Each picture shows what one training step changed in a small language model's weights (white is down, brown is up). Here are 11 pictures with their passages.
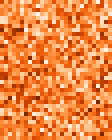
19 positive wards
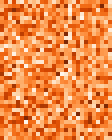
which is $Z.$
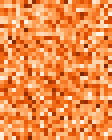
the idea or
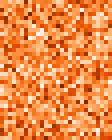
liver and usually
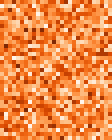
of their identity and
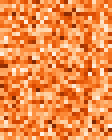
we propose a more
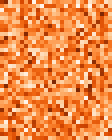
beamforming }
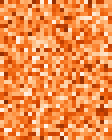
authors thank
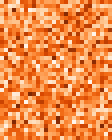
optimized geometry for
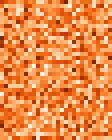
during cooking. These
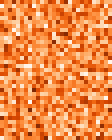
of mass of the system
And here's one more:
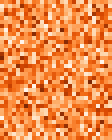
as is the case of
